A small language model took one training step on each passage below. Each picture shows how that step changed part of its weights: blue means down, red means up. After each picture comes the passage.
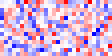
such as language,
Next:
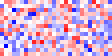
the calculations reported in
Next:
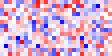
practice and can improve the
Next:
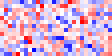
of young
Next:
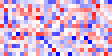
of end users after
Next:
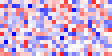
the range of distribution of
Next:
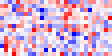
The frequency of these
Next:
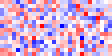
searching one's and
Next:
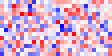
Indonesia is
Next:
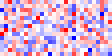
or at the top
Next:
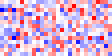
0.14 the system
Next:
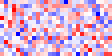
SNM in
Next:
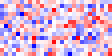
frequently labeled
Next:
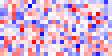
scanner visible
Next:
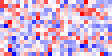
positive pairs are
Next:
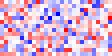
procedure, reducing the
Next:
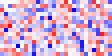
the already published
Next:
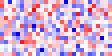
that can be chosen to
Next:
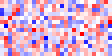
were expressed as mean
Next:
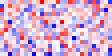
to further guide the
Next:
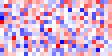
angle $\phi $ and
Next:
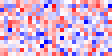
dynamics of coupled
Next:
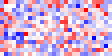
with interest/potential
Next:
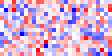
delivery by
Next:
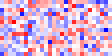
outside and within
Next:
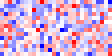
jitter is already
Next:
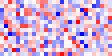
their findings, increasing age
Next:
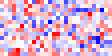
a controlled source
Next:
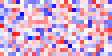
the other ways used
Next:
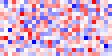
as temporal
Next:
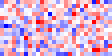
and accessibility
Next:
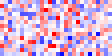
\item Secondary
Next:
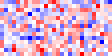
of fractional and integral
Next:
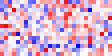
The white product was
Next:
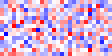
EJ. Coal
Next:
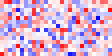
Faculty of
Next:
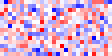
by opioid
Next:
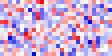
velocities in our
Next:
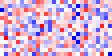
from the radiation of
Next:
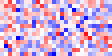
the presence of the
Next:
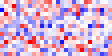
it would be an
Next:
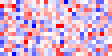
this type of gender
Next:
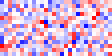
models were pure
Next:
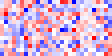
and valuable
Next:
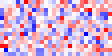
such a theory without exchange
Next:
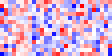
case is that the number
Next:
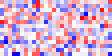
measures were only
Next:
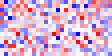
rapidly with
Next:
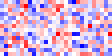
high energy cutoff
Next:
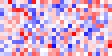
check request
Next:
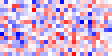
an average of approximately
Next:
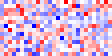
appropriate land use for
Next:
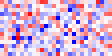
6 Somalia
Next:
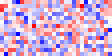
spectral cutoffs
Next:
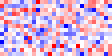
on the environment, but
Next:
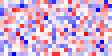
by red solid curves
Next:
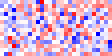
$A$ as a
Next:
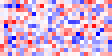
parameters ($j$ and
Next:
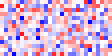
proved process steps.
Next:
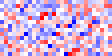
F} \delta}
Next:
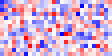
and Meynet
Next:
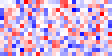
such as the regular
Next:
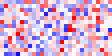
possibilities to
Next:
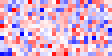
established mathematical
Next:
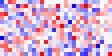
from obstruction of
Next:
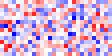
small woody
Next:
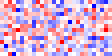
the zero loss case,
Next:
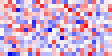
the central region of the
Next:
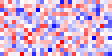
a single LL if
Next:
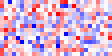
that allows the front
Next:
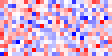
between recurring
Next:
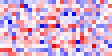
black hole can
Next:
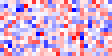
the deformation and
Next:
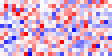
NOT required to
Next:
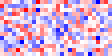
on allocation
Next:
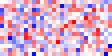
noted, our theoretical
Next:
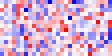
and it is shown that
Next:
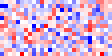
a variety gravity
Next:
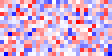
guidelines and participant
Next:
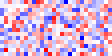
methods and strategies to understand
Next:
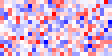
deposits); spectrum
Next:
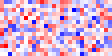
[6], and the
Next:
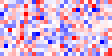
due to the observation that
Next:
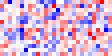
sophisticated approach
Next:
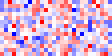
the new Higher
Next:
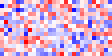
the dust particles are
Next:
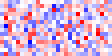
performance was recorded with
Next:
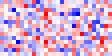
support scientific evaluation of
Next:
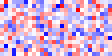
identically in the form
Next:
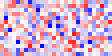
reaction kinetics
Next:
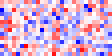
requires the diagonalization
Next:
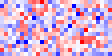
excitations are enough
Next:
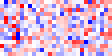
proteomics and
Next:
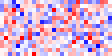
sets of NSI
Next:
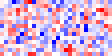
field $B$ at
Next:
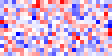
terms of the energy per
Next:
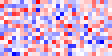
on heat transport requires the
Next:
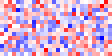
the dynamically modulated
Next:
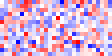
states (DOS),
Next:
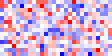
with all other values available
